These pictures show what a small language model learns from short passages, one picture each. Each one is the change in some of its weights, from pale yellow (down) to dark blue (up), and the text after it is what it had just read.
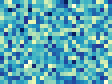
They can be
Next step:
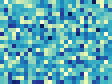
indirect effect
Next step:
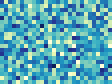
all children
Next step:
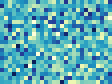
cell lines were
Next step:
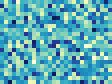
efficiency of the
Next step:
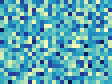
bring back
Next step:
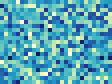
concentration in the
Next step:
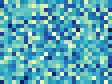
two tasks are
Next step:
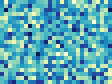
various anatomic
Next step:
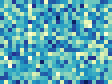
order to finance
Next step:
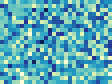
showed that a
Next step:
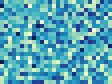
specified in Table
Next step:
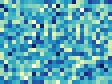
used and popular
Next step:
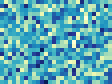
of scientific
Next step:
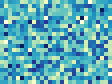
Of these,
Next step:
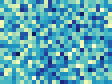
a set of the
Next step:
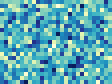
and supporting
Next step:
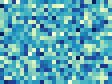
presented in this
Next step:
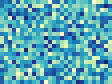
depth of the
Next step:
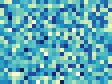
was used to show
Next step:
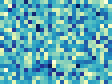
to remove any
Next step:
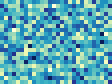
being less active
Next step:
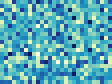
to give
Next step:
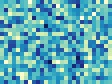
and emotional
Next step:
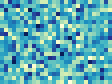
of conceptual
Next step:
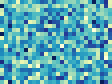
products and
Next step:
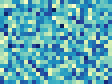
Many countries
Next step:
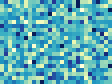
basis for
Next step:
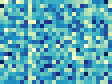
strategies, then
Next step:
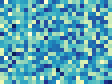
which there is no
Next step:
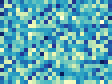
will they be
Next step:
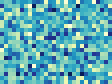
one to another
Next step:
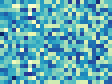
adding a
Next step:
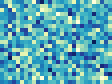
in Section B
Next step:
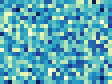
as seen in
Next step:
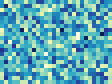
of Cancer
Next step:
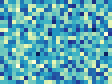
be seen as
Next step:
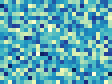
current is applied
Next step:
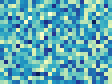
D decreases the
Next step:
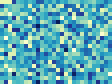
as secret
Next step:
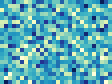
the current study,
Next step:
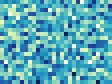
and criminal
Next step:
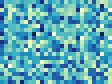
other end of the
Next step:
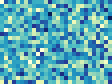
once which results
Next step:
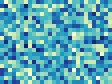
of the human
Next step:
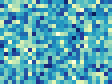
and the less
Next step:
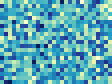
Data on the
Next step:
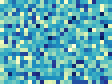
maternal role
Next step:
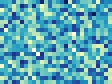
the results. The
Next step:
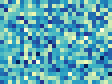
various online
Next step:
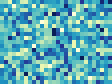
of CsA
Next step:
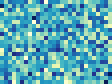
which we have
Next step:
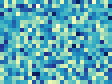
male or a
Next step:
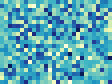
μ is the
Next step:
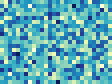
every feature in
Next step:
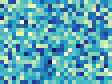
control, achieves
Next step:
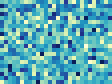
flow of current
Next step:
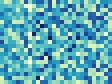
that represent one
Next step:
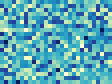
value of the target
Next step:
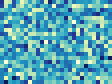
from the intercept
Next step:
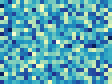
changes. For
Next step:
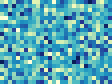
dependence on
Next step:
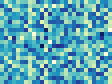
with the English
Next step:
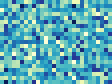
the study.
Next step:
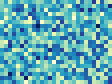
Acid and
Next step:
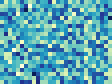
Gold is a
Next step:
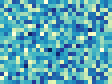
contrast to
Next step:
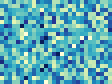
have also been
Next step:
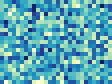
- Three
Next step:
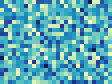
in real time on
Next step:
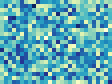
Presentations and
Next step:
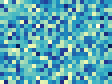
maintain at a
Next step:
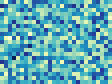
verification of
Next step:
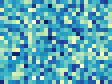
this reason,
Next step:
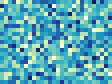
investigation, data
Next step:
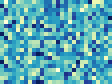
positive results in
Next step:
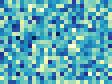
t n : number
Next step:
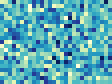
access token
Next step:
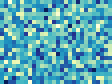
in the score
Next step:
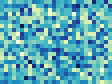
a Regulation
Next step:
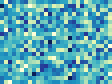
when evaluating
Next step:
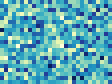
more interesting
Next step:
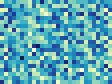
process. The
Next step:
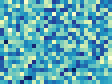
12 h after
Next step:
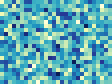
of accreditation
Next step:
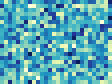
should be changed
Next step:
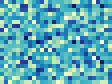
the former there
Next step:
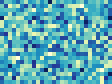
derived from
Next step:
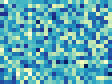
that of the
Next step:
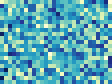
elements of the
